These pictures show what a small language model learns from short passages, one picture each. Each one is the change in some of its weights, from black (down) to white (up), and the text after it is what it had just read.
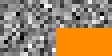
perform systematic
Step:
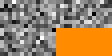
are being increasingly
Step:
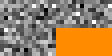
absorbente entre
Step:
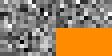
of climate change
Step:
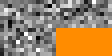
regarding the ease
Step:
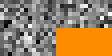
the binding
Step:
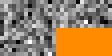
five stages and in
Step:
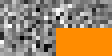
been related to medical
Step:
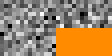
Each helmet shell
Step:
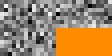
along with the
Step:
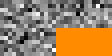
В статье
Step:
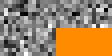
system inclination,
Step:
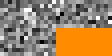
influence the work reported
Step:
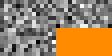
in the future,
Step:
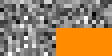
employees received
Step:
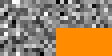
questions offer participants more
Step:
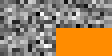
Al-Al distance
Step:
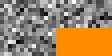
vary across implementation
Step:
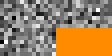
of the research is
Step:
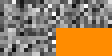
in electrical
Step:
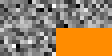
of the bin;
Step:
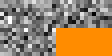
consistently maintains
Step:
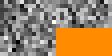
panel of Figure
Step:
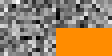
Development of an
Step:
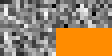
the surface it may
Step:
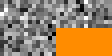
topics explored
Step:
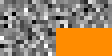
с ә
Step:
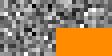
bilim va
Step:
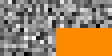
previous step. The
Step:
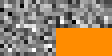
method, we give
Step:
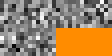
observational and controlled
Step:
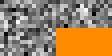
the services contained
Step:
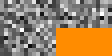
of freedom
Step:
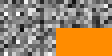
/ Li G.
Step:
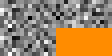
typically been reported to
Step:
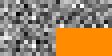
social existence directly concern
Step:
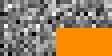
which encourages
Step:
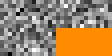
may affect the
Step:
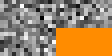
mM of
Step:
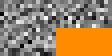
in Indonesian
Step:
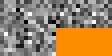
an ionogenic
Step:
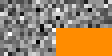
which negatively
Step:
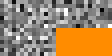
was shown that
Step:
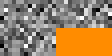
In terms of
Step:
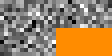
of Sciences,
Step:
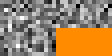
time taken by the
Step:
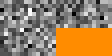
of holes
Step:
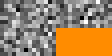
a backup for
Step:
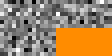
interesting to notice
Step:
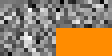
the OLS
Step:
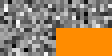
to another.
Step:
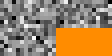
& Means,
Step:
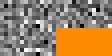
optical molasses
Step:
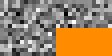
task did not affect
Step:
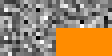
can then be estimated
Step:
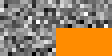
a coordinador
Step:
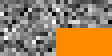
random tree
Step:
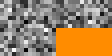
acted upon
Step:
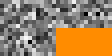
Therefore, the lack
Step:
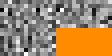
This will be a
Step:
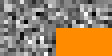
seen as a model
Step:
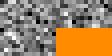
no inflationary
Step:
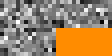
to a layered
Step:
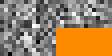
the Grant
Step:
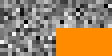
will take a
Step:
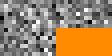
I_\lambda \,
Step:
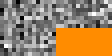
that learns
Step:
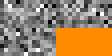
constituit sub
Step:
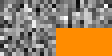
means that not the
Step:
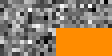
should foster their
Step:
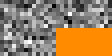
$\epsilon \hat
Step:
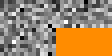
but could also lead
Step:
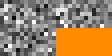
been performed in the
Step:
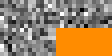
Observatory under
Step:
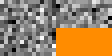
Each image is
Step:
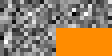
future as an energy
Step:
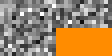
emitido por
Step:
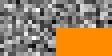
and he said
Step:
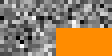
1 to plate
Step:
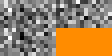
of atrial
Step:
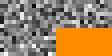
13 de março
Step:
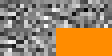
Бюро за
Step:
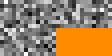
imaginative idea
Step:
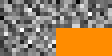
of our new
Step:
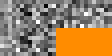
if one takes into
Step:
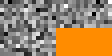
which show the average
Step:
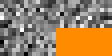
methods of forming
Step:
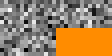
to constrain the
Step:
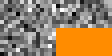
frequency range of a
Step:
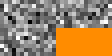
your attention!
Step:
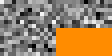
and mammary
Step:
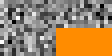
away from the
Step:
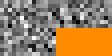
and energy sector,
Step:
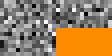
por parte del
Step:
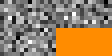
und an oben
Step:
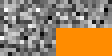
conservation equation such
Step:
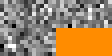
%The bias due
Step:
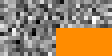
core shape evolves
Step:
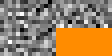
COOPEC et
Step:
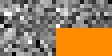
a colaboração
